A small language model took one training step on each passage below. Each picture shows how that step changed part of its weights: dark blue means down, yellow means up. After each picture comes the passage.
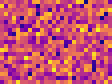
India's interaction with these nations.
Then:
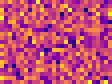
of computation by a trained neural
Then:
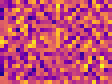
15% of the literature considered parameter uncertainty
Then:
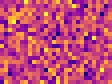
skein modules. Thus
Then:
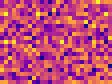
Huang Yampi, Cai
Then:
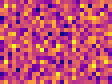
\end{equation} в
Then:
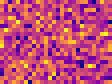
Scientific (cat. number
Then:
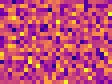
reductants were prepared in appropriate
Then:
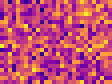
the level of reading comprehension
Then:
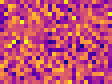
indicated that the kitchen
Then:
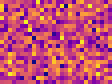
– for the district heating system
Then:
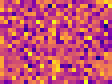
# Fetch data using the
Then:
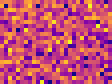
a barrier, and also at the
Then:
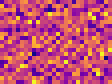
non-commutative polynomial algebra
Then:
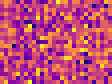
LGBT Youth*,
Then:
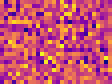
we construct a canonical polarization on
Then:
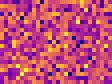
may facilitate awareness about WLB
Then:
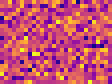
Issue 1, Page Number
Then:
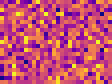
1. The frozen
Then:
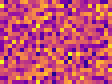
present this is also the most it can
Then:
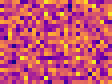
if } i-1 \equiv
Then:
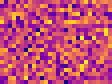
$a$ and $V$ as
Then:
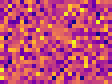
of ${\mathcal Q}_n$ can
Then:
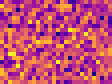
adaptive estimation procedures were considered in
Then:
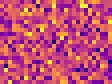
Mindfulness could have a
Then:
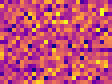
equipment. One key issue in
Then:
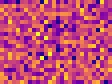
is on facts as well as
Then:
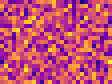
trained using 10,000 randomly
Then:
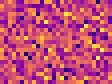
elements as events. Thus, every arc
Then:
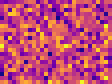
of Mathematics and Computer Science, University
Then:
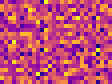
impact on their own personal and professional
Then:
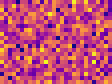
is similar to that of the proof of
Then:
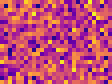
a geometric structure $\omega$ in a
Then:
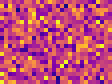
thickness and shapes represent each
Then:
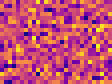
power system with $n$
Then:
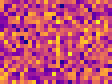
show partiality to the poor or
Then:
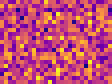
awareness by the HIM professional, of
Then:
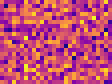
an arbitrary time, is an invariant
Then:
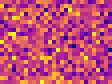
g° and h° represent a
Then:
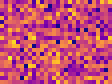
high percentage of hypertension as compared
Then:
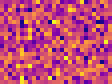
theory of pathological result of
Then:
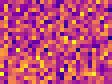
(2009) on relational
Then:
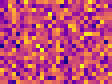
most important task and obligation for
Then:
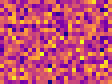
rubric. The experience of this
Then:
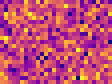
as arbuscules and
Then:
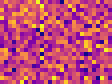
(blue circles) and
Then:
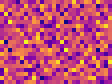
are reported in literature, which are particularly
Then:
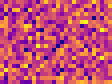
PA on BI in young and
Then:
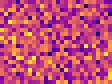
are defined, the Euclidian
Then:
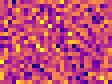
[arrow, myblue]
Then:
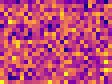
are integrable? For example, is
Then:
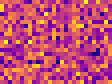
2022. Two groups of 30 patients each
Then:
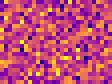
We think of the third truth value
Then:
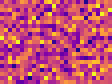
margins at vulnerable sites
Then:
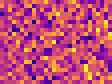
designed controller can be performed using the presented
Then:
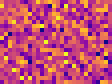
Fredholm pairing. Then
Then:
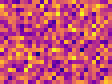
is definitely the century of
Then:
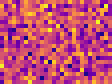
the three key boundary conditions outlined
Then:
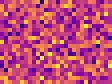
or compression tests, at room
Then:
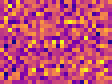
we also solve the problem by the direct
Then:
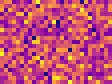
to Practical paper assesses
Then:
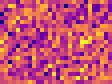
that safeguards the access to
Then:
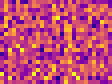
this, note that, for
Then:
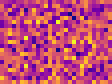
present era that require
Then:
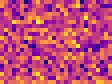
find routes with high stability in
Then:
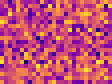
the initial data. If the bound above
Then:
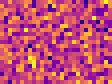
other automorphism with the same pair of eigenvalues
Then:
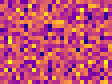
learners. The ethical clearance
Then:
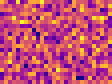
CaCO ₃ molar volume
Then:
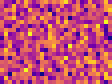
morphisme d'anneaux
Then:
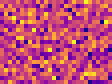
oxidative stress in
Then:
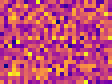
with hydatid cyst in
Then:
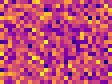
regeneration. After three
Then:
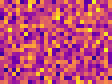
of the notion of matroid where
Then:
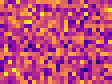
LD with numbers from the
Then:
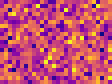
and Department of Mathematical Sciences, University
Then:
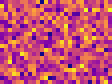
or genuine moral
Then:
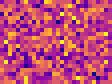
network systems, so that they can easily
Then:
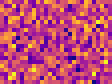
construction of geological structure models based on
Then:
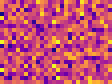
- original draft Tom
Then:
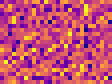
selection mechanism which can be imagined as
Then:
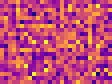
after the coarse grid correction
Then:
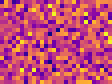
Z}} \newcommand{\N}{{\bf
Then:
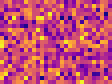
role as the Son of Man and
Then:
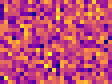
of the Royal Bengal
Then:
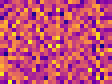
al. [9] investigated free
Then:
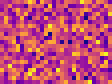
commutative diagram with exact rows in cohomology with
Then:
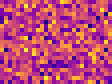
Harald Bohr once suggested
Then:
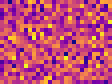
product of explosive volcanic activity
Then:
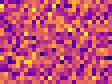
control strategies can be found in
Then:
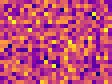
using polynomial order $p = 5$.
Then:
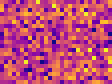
Data Focusing on the
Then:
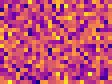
Mechanics*," vol.
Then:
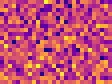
continuity of $u$ on
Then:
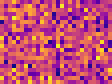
a.s.l.) N of
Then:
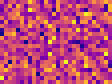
Stein's method.} The three most
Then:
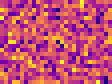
round. A typical session takes
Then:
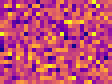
and $X$ a finite
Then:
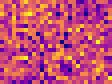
the deposited copy makes the
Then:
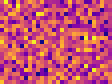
paper we generalize $N$-fold
